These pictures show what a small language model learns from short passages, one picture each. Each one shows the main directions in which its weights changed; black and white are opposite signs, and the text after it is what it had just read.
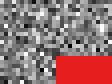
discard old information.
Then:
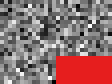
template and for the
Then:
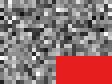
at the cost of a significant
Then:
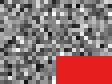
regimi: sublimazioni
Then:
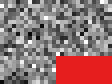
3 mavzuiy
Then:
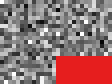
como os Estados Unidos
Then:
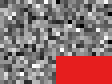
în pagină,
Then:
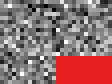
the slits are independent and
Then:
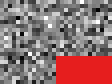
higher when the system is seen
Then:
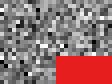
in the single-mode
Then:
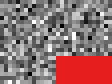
bostirib kirishi
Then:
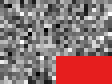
rates of the excitatory and
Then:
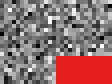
minimally coupled scalar field to
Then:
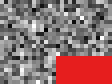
юз бермаган
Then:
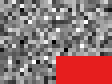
Q. Biologiya
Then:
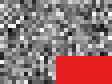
out from the equations of motion
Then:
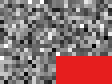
una poderosa fuerza
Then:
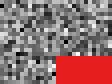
connection we find exposes
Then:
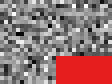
reinterprets it as
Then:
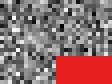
vendors use this information
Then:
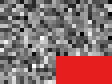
flux that cascades from
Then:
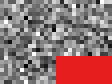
energy and entropy convergence.
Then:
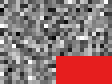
Physics, P.O.
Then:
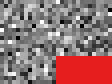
quantidades, sequências
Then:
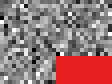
kasbiy o‘z
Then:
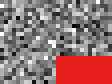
у зв'язку
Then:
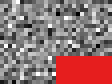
applied to single quantum systems would
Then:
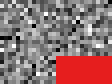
informações e evitando
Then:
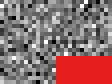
oshirish, qobiliyatlarini rivojlantirish
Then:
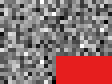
« Cahier des
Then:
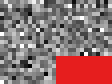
the splitting of the components
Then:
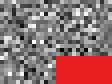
profissional em ensino de
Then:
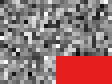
intizom, harbiy
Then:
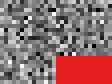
des ressources
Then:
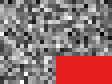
publiques. Cela
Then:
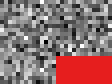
organizm xayot faoliyati
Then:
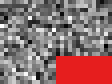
especialmente la de los
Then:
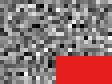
actuator range cannot
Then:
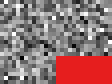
Рятівні дослідження
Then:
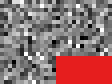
e autonomia escolar
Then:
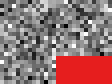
and between Sesame and
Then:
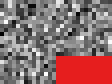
об'єм простати,
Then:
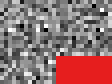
been done for meson production
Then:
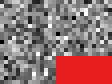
comparison, the fourth panel
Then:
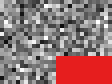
oily and sewage
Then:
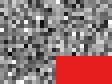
a comercialização da
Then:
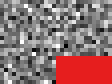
designing a similar one based
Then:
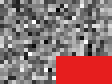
state, historical
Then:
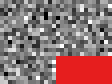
vez, puede operar
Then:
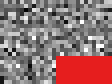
Jurnal Pendidikan
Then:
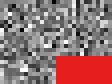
properties. While showing
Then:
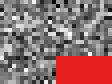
represents the model output when only
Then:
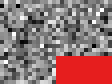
kiritish maqsadga
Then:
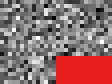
\] In particular, the
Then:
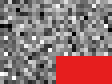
поводу текста;
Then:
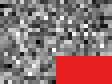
gauge-invariant quantities introduced
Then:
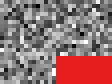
loyiha ishlashda
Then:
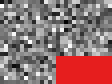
y resignificación de
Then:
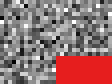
ta‘limning barcha
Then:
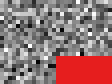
to physics. But
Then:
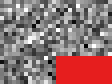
professional formation of a
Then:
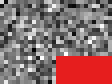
форма охраны
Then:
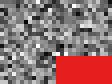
is a folded
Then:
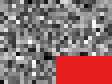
de grenzen meer
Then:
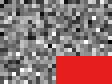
пособие по
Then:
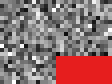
while the fcc structure is
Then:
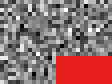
On the other hand, the
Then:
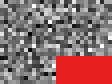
graduated exposure times
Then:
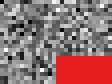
important. ## Introduction
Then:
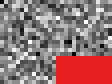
этиш йўли билан
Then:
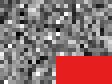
universal thermodynamics of a
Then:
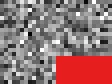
ions due to low
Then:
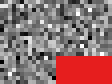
(a) Example of
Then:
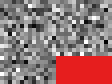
a staggered
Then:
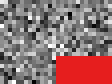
do que prevê o
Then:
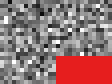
rejani tuzib olish
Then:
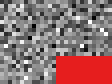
65 números
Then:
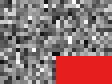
barchasi ta‘lim
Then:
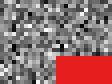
do acompanhamento
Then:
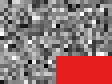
be to use a different reference
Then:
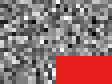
tashkilot yoki muassasalarning
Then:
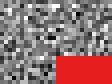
Fisch, Tal
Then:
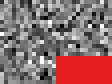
We obtain the eigenfunction for
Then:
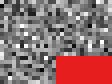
section with two references,
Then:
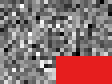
o'qituvchilar o'z
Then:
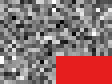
possible to add higher derivative
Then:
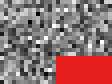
lead to physical zero modes,
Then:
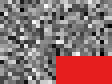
how the genes of the
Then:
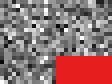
with the respect to the fundamental
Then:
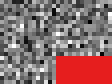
tendency seems to be
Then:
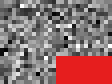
est générée.
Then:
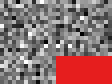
these lines are listed in
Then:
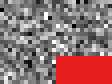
pairs where at least one
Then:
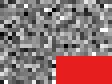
secondaire à
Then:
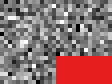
ефективності. Ключові
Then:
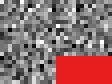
words: primary education, primary
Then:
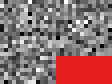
(The QRPA gauge
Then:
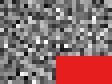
a similar mass estimate.
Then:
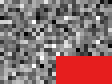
ijtimoiy ahamiyati juda ham
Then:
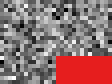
tarmoq shu bilan birga
